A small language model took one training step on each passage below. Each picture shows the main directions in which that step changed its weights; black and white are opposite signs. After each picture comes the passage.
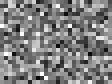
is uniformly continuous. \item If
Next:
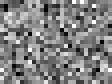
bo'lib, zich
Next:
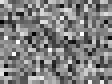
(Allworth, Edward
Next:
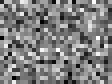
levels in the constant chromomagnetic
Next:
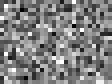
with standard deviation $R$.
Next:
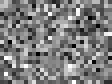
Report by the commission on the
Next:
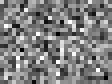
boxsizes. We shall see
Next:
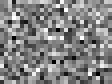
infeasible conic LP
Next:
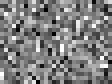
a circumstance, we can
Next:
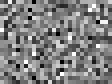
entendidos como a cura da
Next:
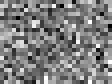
tanish kishilar hayotidan
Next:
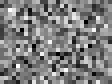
entanglement spectrum after part of the
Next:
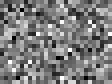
Painlevé VI case when
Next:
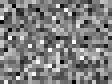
применяемые ныне
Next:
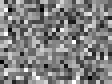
by high-density mapping.
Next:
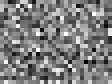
of optimality. Is this section
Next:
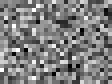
present the BRC20 pinning
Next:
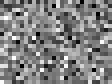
formu haline gelmesini
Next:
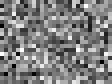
than four given values of a
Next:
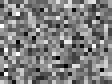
\end{prop} Thus, we
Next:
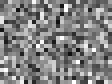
we detect preferentially
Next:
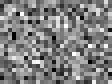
first group of cohomology
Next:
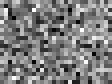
the filter maintains a
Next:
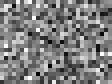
можно основать на
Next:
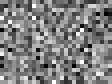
\tau_i^M \leq
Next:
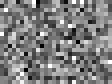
be odd. Let $G$ be
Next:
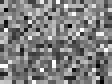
show that the local condition of a class
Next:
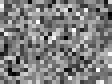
computational cost of the attack and
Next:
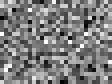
condiçiones según se
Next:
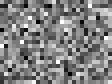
is to pinpoint the target
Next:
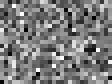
umumiy aktivlarining
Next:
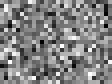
$T^2$-test and related
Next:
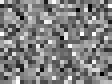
uyat edi. Er va
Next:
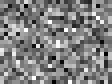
$G$. \medskip By
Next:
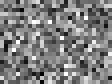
канд. экон.
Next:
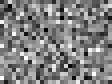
те же приемы, что
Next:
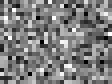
experiências relacionadas ao
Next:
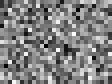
family of oscillator representations for the
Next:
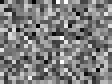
during Run 2 of the LHC
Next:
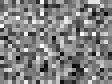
yashaydigan joy
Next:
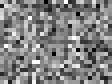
$ is well defined. In fact,
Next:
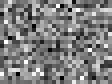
невралгия билан
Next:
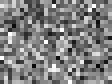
his qiladi, ichki
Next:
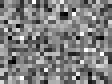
could increase substantially.
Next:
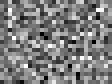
the source imaging problem in a
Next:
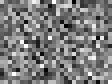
dimension of personality*. In R.
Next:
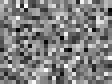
an elementary proof of this special case.)
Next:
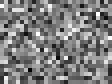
emesse da V. S.
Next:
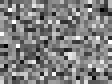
there has been a growing interest in
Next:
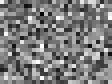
largest when the third generation is
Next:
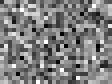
and CMs. As for the
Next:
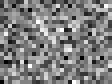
{{Coalescing neutron
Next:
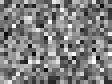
(2007) state that "the
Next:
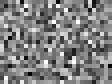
orang Barabai dan kue
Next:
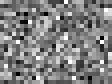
buildbots dedicated
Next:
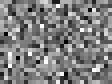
orden establecido y
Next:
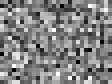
isso muito legal e
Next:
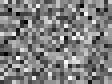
maior frequência de relato de
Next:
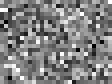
yordam berishga,
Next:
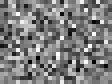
- \frac1x\right],
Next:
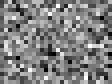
мобайнида катта
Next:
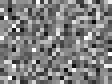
the smoothness of the iterfacial
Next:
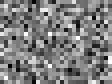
J. F., van
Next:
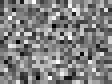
groups of each independent variable. If a
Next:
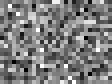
Unterrichtsformen zu
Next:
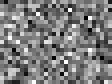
strongly influenced by individual company performance
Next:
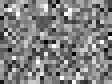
due to space limitations, we
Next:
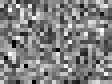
отдаем предпочтение
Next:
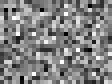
present at each temperature and subtracts
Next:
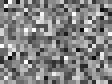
et si possible sur des données
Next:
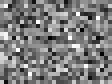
in a tree is called a {\it
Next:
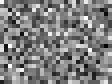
we employed U-Net and
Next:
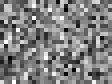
cylindrical symmetry and to
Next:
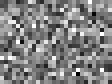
plus 0.5em minus
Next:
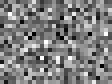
Lefschetz property is determined by
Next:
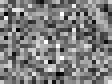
8012B) with square
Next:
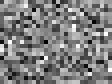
led to the growth of the
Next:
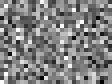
\subseteq [k]$ and a
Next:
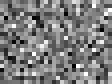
Since $[B]$ is equivalent, over
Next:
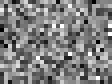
which $\Phi_Q$ is
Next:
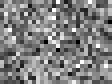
учреждений (кроме
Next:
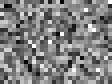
основную роль играет
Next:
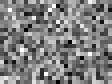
Firestreak picture are
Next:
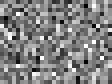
mengenai hal-hal yang
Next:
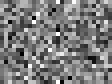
3} \frac{\log n
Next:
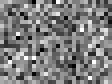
ring of formal power series over a field
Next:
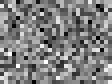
Coordinates were saved every
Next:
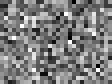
a set of $11$
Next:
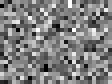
on social media. As a response,
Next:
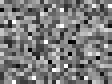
that nebular emission from the
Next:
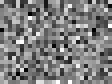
as for his comments and corrections.
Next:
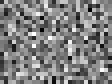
in parallel only for the additive
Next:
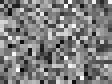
na Uniwersytecie
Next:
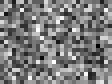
each node) is $c \in
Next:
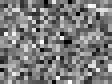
is at most the rank of the intersection
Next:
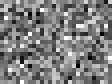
для психологического
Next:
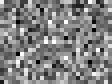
n^{\Sigma}_J d\sigma
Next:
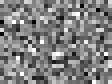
экономики и торговли.
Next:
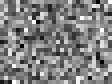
the set of all primes
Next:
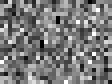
l'utilisation des sous
